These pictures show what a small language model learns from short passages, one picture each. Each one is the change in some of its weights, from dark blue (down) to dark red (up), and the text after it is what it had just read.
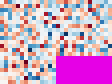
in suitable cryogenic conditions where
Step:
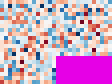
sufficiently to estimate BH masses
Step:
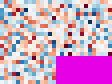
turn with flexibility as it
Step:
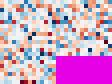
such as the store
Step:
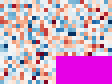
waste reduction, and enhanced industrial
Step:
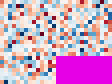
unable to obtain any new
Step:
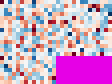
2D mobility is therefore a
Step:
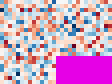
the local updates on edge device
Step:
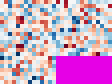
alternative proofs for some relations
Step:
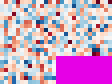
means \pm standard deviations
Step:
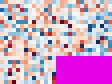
the fact that it eventually
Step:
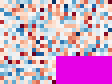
star, each planet blocks
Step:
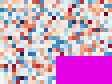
on the cylinder
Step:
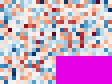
in $\theta_v$
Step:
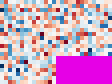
the prototype of the developed
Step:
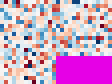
a correlation of the twist
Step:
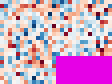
sequences. Gupta
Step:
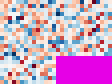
on covariates such as age
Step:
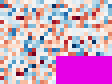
study population consisted of women
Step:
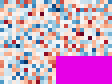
the highest $d$
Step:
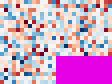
plasma shape to be determined.
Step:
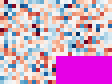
ruling class, the
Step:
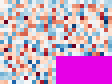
financial well-being and student
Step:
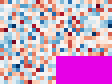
indicated. This provides us with
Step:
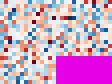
dedicated team that will
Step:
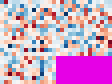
proved there is an
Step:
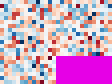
TM, Lohse
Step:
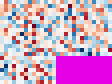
wrist rotation—supporting
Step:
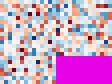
gap as the product of
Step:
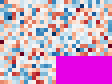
all devices that are currently connected
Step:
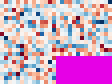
subluminal photon
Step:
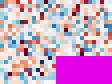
A definite amount of the
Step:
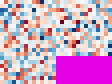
over all Eulerian loop
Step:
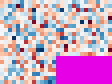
since the coupling is so
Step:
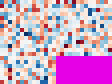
rules of the form α
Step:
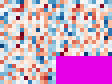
Research Team in University
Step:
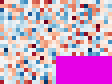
balance precision and recall according to
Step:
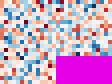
least one derivative along the segment
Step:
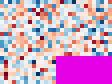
Meyer et al.,
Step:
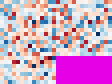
Data/MC ratio equal to
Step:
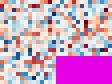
technique. The APT
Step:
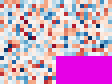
progressive improvement of the
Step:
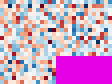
potential; both as a
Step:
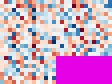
final editing operations being
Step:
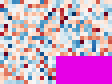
1. The average particle size
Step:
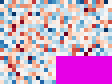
+ \frac{\pa
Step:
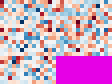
\indent The spin correlation function
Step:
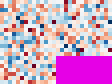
5-7 February
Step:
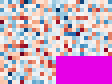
this study is to develop a
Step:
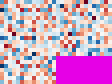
the analysed structure.
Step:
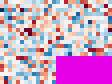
the following identity can be
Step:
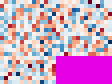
The model and its effective
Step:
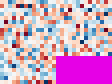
tiller numbers,
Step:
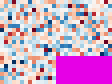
wait until the health care
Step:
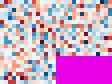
principle mean that a finite mass
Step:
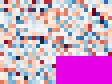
a non-profit.
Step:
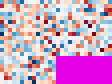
of intelligence in the mechanical
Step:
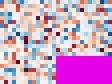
of the radio environment in a
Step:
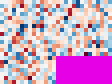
up, both Nissen
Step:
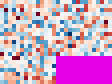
early Universe. In the
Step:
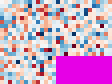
are equivalent in a specific
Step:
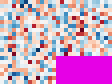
energetic considerations
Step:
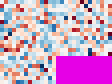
in regional hydrological
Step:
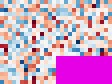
and the expansion of the user
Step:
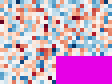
study, the formula for
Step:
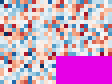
Council project {\sc
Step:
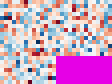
stage in the invention
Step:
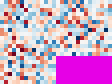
has a solution that is
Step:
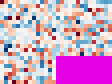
electromagnetic fields, we demonstrated how
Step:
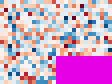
pole. Because so few
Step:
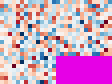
gas at low velocities, the
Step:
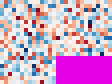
authors read and approved the
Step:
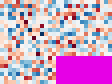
maximum possible number of states accessible
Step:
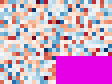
is generated in this simulation because
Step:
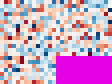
intensively researched and
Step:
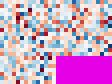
velocity in the presence of a
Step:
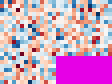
patients with myopia of
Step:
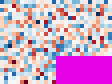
if a myocardial
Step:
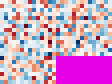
Responsibilities of the
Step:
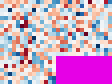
reported fatality counts
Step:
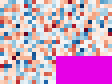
learning models, and find out
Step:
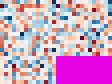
species. Planarity It
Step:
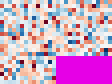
and production of media, as
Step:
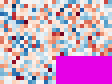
out IAs of the existing
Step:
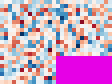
all the parameters of the densities
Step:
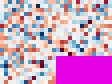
alleviates the problem
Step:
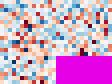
percent is 9.2
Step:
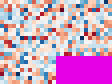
a person's mental state and
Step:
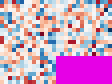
of its quality parameters including
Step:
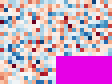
about Data Mining,
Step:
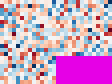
combination of subjective evaluation
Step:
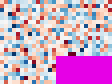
used with 12Hz linear and
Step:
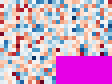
Abell survey, the volume
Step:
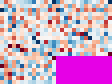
the cluster institutions reported that the
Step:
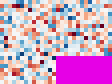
to nebulize the water
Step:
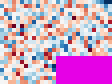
where \begin{eqnarray}
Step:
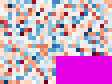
example, if a vertex has
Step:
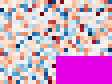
a slash represents parallel signal
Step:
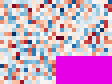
capacity to explain ideas or concepts
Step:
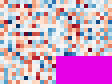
factor indicators, their analysis taking
